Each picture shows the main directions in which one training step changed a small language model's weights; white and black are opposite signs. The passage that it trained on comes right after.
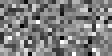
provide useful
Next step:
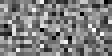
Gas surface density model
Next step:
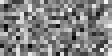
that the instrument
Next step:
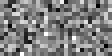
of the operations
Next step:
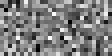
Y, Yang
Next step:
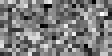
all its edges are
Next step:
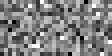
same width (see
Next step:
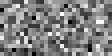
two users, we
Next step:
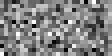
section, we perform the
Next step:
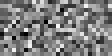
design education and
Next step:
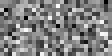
of the spiro
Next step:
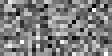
the exposed site
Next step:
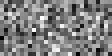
the MHD
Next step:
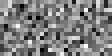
adjusts both
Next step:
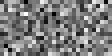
order, and vice
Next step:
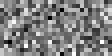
pulse rate.
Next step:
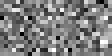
cm). The
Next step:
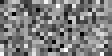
to the envelopes
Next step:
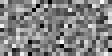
data packet is
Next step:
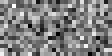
knee, is
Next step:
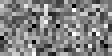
bound appears to
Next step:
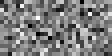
close relevance
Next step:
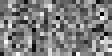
of having
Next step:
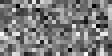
group the leader was
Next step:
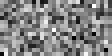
can define a
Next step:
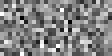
\ee The combined
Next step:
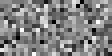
is used to study the
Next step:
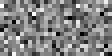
how the universe
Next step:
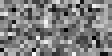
key observation was
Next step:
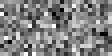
We compared molecular
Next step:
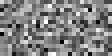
changes throughout the
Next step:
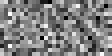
concepts are
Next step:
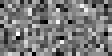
three components:
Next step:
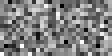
the scale $N$
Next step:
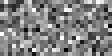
or a blood
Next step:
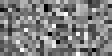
role of RIS
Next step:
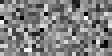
\langle 0 |
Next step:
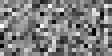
students are not
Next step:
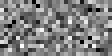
significant dependence on
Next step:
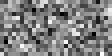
a new force
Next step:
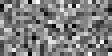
Review group:
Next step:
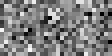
proposed scheme
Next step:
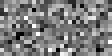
low albedo
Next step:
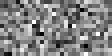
direction, so
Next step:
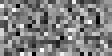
simulations and analysis of
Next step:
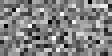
upper plot the
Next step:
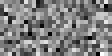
owners in
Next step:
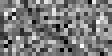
probes at the same
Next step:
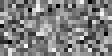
pond Type of
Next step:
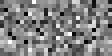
parties. Data
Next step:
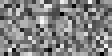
sums up the
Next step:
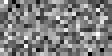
configurations with
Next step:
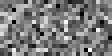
observations were highly
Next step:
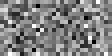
by Franco,
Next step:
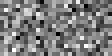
their peers, and
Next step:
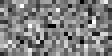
radiology. This is
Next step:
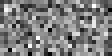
go on. And
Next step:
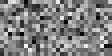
to the the {\it
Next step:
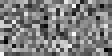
the asymmetry
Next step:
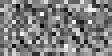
there are several
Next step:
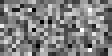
the lesion had
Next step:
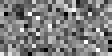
giant core
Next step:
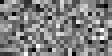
to any scenario in
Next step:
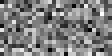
between two agents at
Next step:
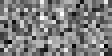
determined by the
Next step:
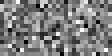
for a simple model
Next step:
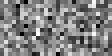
not converge.
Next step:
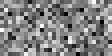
month respectively using
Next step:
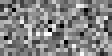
an upper and lower
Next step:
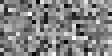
density approximation, while
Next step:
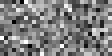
their functions. It is
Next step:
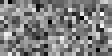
the inelastic
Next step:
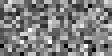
the scattered
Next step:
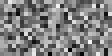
the shear
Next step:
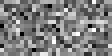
masses are~
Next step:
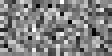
capable of supporting
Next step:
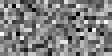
Lubin et
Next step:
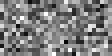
the single exciton
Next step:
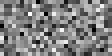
the interaction matrix obtained
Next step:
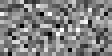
of superprotonic
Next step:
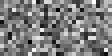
equations are given
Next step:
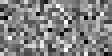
This is the moment when
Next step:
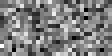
whi exudes
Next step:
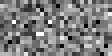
access and research into
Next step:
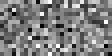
are given by the
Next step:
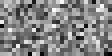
the speech of
